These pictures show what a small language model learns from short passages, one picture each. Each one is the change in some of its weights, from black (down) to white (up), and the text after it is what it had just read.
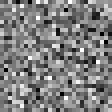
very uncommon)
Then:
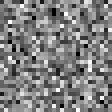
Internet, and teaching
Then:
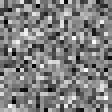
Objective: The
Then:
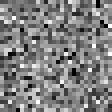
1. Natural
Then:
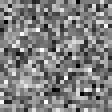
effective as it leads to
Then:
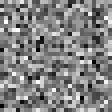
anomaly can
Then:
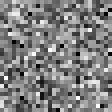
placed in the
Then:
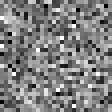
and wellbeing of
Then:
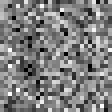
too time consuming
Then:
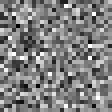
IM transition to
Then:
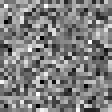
computed during the
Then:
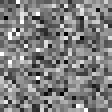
on AGN
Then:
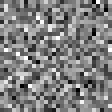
distinct initial
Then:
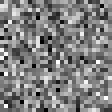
peak in the user
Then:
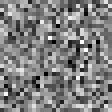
higher satisfaction with life
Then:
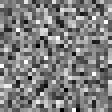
hunger is
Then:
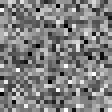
transfer films are
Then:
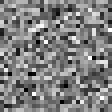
at $t$ under
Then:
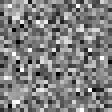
water. This is to
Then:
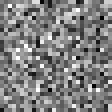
understanding of women inner
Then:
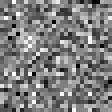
to an interval.
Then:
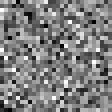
in tension from
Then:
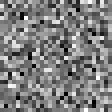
For points far away
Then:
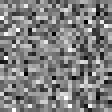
processes. Therefore, we
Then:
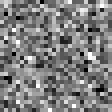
specimen. The
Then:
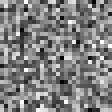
the vicinity
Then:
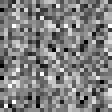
galaxy clusters are
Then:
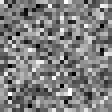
through granting
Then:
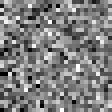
RS and smart
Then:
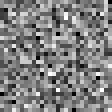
which are the main
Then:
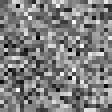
of the activity through
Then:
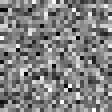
a Rare and
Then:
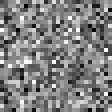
emphasize that these data
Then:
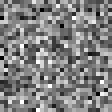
the geometric domain
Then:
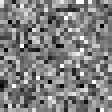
for more than half
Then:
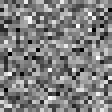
processing, and archiving
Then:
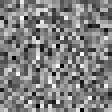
the use of a common
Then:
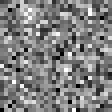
to an organisation.
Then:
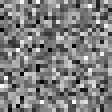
much larger than the
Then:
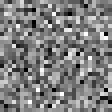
Several studies have
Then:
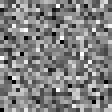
are the connection of
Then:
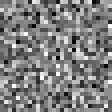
sustainable use. The
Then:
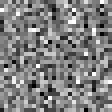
distribution of the belt
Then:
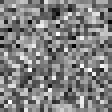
at greater and
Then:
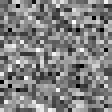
of each data group was
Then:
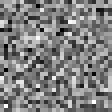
NETA model to
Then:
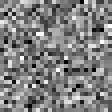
modified HOG
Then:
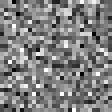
an interference. The
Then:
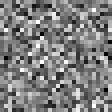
cancer is particularly
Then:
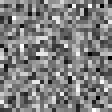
the nursery
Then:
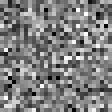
screened for
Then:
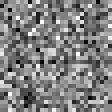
difficulty access to data
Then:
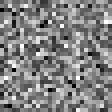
the TSC
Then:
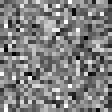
..., while a
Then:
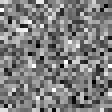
delayed development
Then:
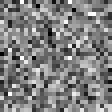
approach of knowledge management can
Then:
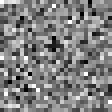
its distal tip
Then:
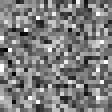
time (after the
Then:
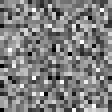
analytical expression for
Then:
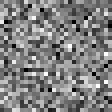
will use this RE
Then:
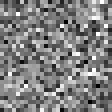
\phi \Big)
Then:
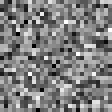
destruction due
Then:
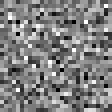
of the conduction
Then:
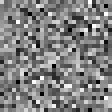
a restricted range
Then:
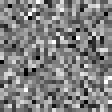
Add roof
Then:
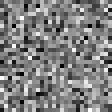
suggests that the
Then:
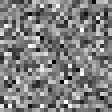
lateral path in
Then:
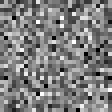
physiological and
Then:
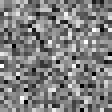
had a safety and
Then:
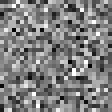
from different surveys
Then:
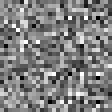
on three main aspects
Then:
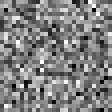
resistance was observed
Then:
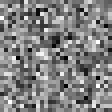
at once the
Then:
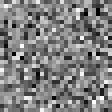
operation that can be
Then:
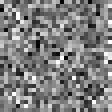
can easily be
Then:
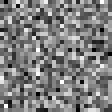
is the change in the
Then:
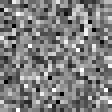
pending future studies.
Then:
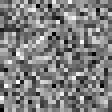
between compositional
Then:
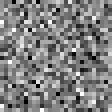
changes imposed by
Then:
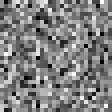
is different, you
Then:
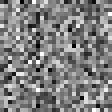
elements can create a learning
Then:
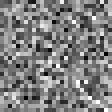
be studied their entire
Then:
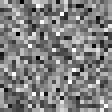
of science communication
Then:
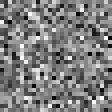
that can be read by
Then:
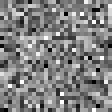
and fake solution
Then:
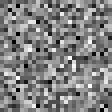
for collecting,
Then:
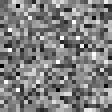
of the patient and
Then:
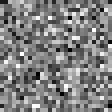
predictive schedules
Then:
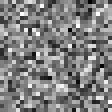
management literature does not
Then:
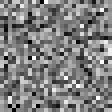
Specification for the
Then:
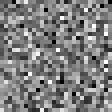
counts render
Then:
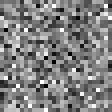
gained from such studies
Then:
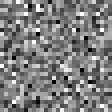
qudit. For
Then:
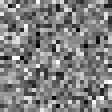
wavelength can be
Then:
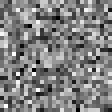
was also shown that the
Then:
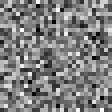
approval This research is
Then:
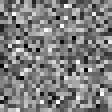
IQ map image
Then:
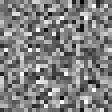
the HADES
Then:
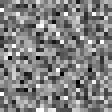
five models, each from
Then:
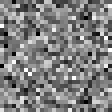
whereas that of a
